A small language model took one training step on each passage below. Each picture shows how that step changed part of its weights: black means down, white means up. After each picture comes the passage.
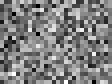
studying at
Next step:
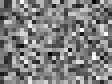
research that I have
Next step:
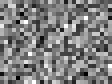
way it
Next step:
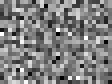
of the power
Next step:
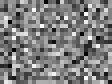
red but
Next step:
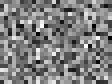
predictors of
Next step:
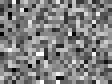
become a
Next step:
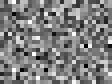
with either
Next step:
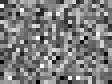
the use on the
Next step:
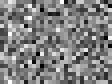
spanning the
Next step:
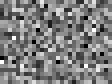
of the method is
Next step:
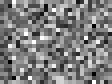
structure within that
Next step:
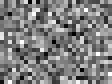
be a unit
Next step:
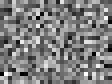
current on the
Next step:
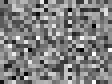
observation in these
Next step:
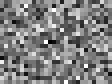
results from the
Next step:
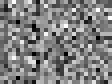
uses air
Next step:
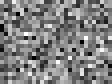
even if
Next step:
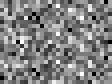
Figure 7:
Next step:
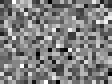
sometimes was
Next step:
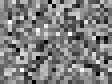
changes to
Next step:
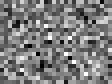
regime. In
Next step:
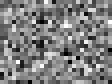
shall discuss
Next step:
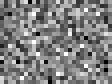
be that of a
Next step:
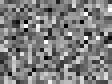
complejos con
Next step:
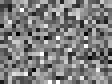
are interested
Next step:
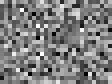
reported in
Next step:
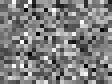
parameter is set
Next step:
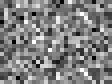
This study would
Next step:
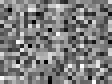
mortality of
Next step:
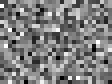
the surface
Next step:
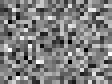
topic are
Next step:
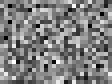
atoms and
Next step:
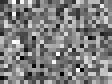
more complicated
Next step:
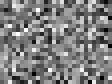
grado di
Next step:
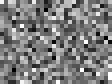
t$, while for
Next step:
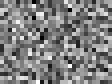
poem and its
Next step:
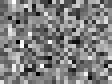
va bolalar
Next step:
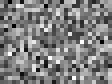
- Lich,
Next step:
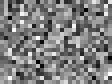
route is
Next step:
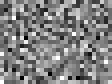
at the end
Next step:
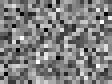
alterada em
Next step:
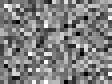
written as
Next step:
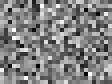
online and
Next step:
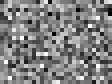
is fast
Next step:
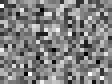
the police is
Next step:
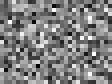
potential, and
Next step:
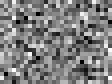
terra das
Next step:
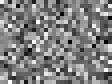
impacts of
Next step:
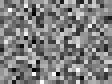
It gives a
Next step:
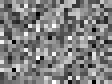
data analysis and an
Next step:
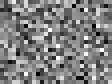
and an overall
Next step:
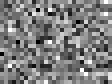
bosons have
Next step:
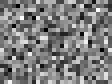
lois à des
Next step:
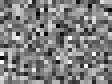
measurements of the
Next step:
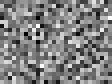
prevent the
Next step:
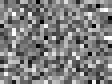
problem takes
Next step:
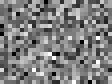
lado, os
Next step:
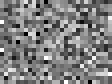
a deep
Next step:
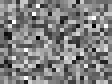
and speech
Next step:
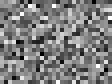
Bu esa
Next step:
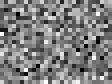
in the first and
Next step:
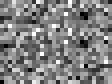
number of effective
